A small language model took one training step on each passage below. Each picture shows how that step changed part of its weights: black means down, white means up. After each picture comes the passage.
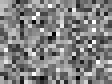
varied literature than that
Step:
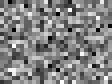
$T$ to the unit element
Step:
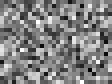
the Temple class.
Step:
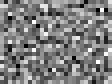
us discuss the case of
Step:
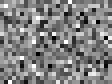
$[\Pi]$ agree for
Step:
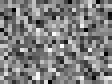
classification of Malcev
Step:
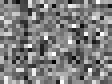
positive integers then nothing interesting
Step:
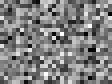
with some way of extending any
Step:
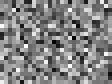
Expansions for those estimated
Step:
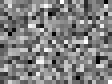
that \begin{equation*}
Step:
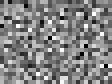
$A$ serves as a
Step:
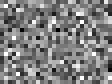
case, let $C$ be
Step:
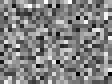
$d$ greater than
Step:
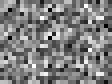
use MATLAB's
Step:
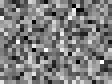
smooth, quasi-projective variety
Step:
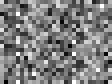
topology of Coxeter groups.
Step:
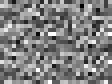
is the maximum of the relative error
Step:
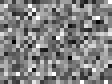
will be coupled with the
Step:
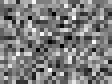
following theorem offers an explicit
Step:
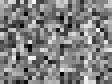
properties, or in other words we
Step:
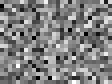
when $r\rightarrow \infty
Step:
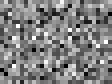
path $P$ in a graph
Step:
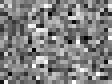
that $\u f$ is
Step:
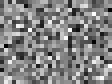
$N$ increases,
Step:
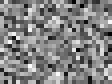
and their linear combinations In
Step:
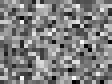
on a ruled surface,
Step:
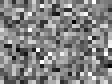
on both variables $x$ and
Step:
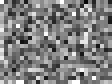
n)$. For each $m =
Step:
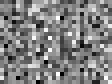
(2.3) from Theorem
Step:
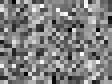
to the BSDE with sign
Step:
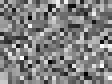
practice, we choose to split
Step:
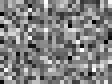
were chosen to ensure that the
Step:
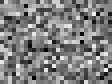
where the state of a lineage
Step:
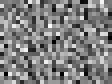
foncteur de
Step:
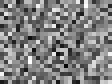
to handle when introducing
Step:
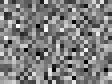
A \emph{translation of
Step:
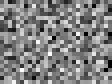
is the image of the unique element
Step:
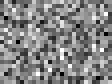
in the process started from
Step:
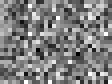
feasible solution for the
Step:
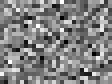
\end{equation} where
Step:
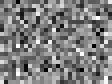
has been elaborated and
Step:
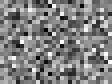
the right-hand side are
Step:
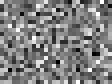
s_k) \nonumber \\
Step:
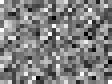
method for solving consistent linear
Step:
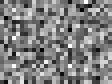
in $\mathcal{A}$ to
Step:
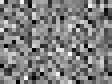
progression. \bigskip
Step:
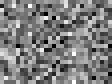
following result is well-known
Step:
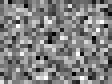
$X$). Suppose that $\widetilde
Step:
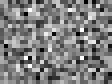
in occasion of his
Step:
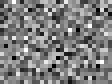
observe that the Koebe
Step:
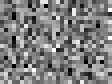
finite. Indeed, this follows from
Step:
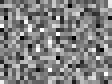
transition. (Below,
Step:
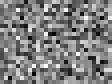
only. In addition, we show
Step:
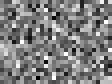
it follows that $u\in
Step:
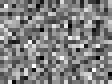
can be visualized in Euclidean
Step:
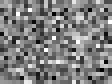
finite, $\varphi$ is of
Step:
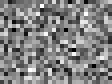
subring of $S$, and
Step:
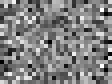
remainder subspace beyond \(
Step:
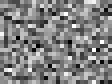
of index $l$, so
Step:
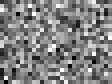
terms appear. More precisely we have
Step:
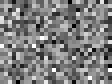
a connected component of the Hilbert scheme
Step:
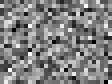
the empirical correlation
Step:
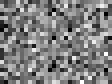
that the GRH holds for
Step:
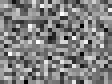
of characteristic zero. For a matrix
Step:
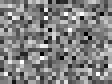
constant $e$. Indeed, for
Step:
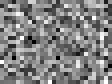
equation as the image of some section
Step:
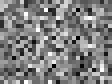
respect to the integral norm.
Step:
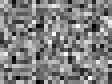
1.} Consider the networked
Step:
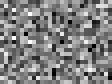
from the delooping of
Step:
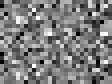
Ley de Morgan
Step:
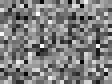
large, the IBDL
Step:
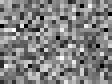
the current study. \vskip
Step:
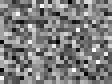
of all matrices of the type
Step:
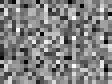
the torus without an open
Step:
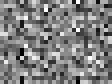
characterizations in terms of
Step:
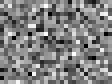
that there is a space with the
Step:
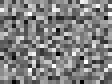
therefore is a valid SPD
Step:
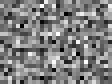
of anti-selfdual
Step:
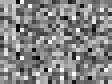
the conversion losses relates
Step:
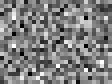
limits of graph should be
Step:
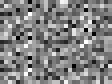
problems arising in fluid
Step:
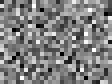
Show that the capacity
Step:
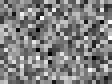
To address this, we use
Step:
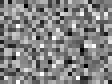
$P$ is a semigroup
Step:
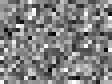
with $n\geq k$,
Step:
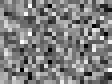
The abovementioned procedure is
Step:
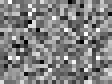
the eigenvalues for cases where we observe
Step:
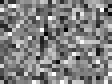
form on $V$ and is
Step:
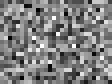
$\Delta\subset R$ of
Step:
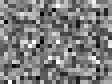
terms of communication
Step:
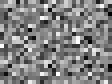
use in this section. The relations
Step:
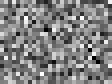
stereographic projection
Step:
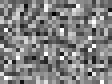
an inclusion $G \subseteq
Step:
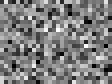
)$ OR $\bigl
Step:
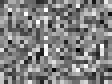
irreducibility of the
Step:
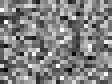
the wave speeds have to be
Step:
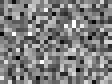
the condition of ellipticity is reduced
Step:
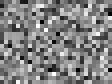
the $\cs$ action on
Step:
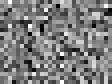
Cauchy problem for the van der
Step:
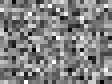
on quantities associated with the spectral
